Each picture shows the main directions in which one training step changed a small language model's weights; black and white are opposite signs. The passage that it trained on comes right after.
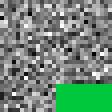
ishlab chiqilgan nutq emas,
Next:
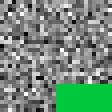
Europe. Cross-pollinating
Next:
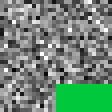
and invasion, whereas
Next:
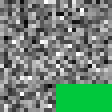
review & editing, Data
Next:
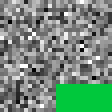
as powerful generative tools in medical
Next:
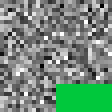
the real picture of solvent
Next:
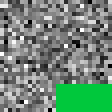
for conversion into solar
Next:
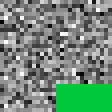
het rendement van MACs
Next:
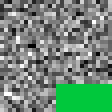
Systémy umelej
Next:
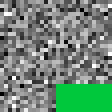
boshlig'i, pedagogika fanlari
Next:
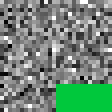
нервной сети
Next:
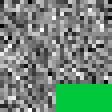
is a summary with the major
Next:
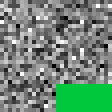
56,8% mencionaron
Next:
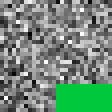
that inhibits seeds
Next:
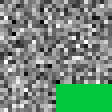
olish uchun kurashadilar.
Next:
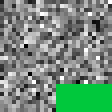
of the trench development. There is
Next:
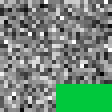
ввел в научный
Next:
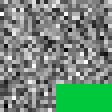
ҳолатлар бўйича
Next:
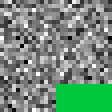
soils² In this paper some method which
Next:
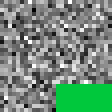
yang diharapkan dari
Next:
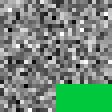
fracture’s tangential
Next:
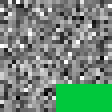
[9], Luxembourg
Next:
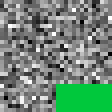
kit and the samples were substituted
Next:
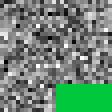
concentration in each test tube.
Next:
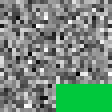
EEMs involving energy managers by
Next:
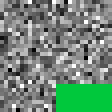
le construit supérieur RP
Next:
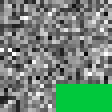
into the model. Multiple
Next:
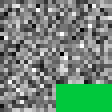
Power Point. If you
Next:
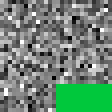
for the infinite. Examining
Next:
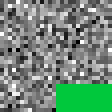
Colombia. Disponible
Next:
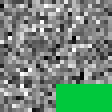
electrocardiography for
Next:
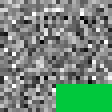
HIP2 stated during the interview
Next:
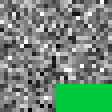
village autonomy; meaning
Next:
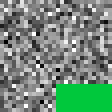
Open Data Thiago
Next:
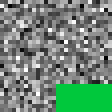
namely tannin as an
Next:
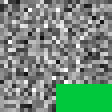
qaratish muhim. Chet til
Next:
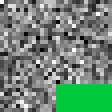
modellar turli mamlakatlarning
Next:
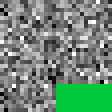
esta metodología la comunicación
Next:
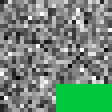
form of data communication between two devices
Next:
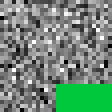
equivalent to the Academic
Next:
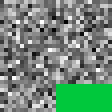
sensors and devices creating a
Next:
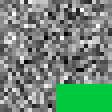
immunization procedures, rather than the
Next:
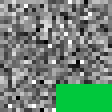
the head below and behind
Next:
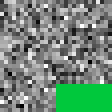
бошқа шаклларига
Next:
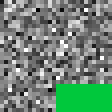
tarmoqlari, internet, mobil
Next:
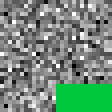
egri chiziqdan
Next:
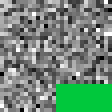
generated stronger feelings of
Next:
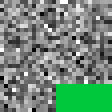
entails including the moderating
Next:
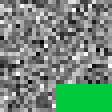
qonuniga ko'ra,
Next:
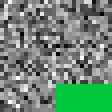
of the specimens. This study included
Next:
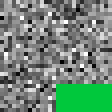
brands develops through consumer
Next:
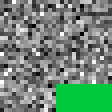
by Libros del Zorro
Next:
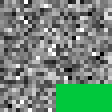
serta karya tulis
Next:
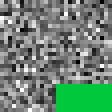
Conclusion This study demonstrates how urban
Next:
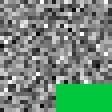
violenta de la reserva para
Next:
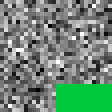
production of tea from Pedro
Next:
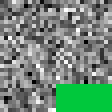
para el Reino Unido las
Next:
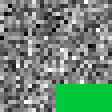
environment. The report highlights the low
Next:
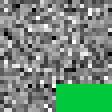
diterapkan pada orang
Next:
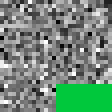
zamonaviy so'zlar bilan
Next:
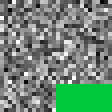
in Fig. 7. In Fig.
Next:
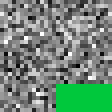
In Eq. 3, T_h
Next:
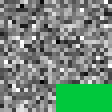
sala de aula, faz-nos
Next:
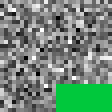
two Dublin University Teaching
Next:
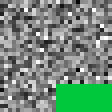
Silva Data de retorno da
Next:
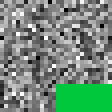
examine panelist sessions
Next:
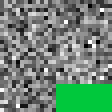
frequency of TAVI procedures
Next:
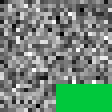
of the yam tuber every
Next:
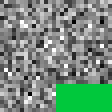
освітніх програм для
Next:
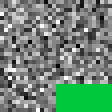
а й значне суспільне
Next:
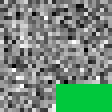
професійної компетентності
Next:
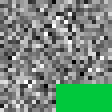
The median filter is a
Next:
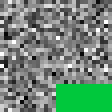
notes to impact most. So, by
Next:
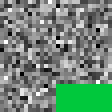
language learning and teaching. However,
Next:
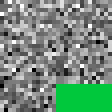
что никнейм, в
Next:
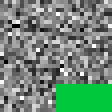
última (posición
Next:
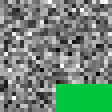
peer in the P2P network.
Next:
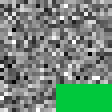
orqali bolalarda erkin
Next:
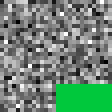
the process of planning, organizing,
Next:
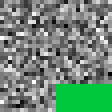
been defined in the Spatial plans
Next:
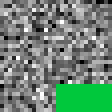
the scheduling of course
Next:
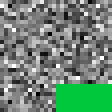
riesgo sus vidas.
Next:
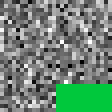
researcher made use of primary and
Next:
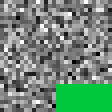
R and Khan MA,
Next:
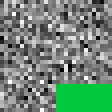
promoção do desenvolvimento
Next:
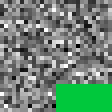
doit prendre les mesures
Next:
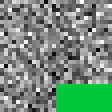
înțeleagă ce/cum
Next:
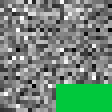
editorial work or working groups,
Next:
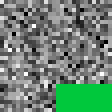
оскільки резолюції
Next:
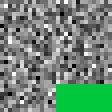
presente Convención, los Estados
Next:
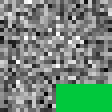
in majhno učno
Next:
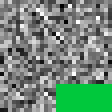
ensure academic freedom and
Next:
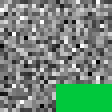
standardize computed tomography
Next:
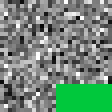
mining techniques, incorporating
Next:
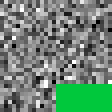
тяжелой степени
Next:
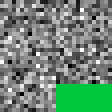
science, education and production" in our
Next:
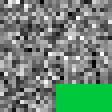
da parte del lettore e, al
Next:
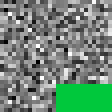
olib keladi. 3.
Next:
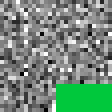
правильности понимания
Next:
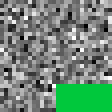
activ cu familia*:
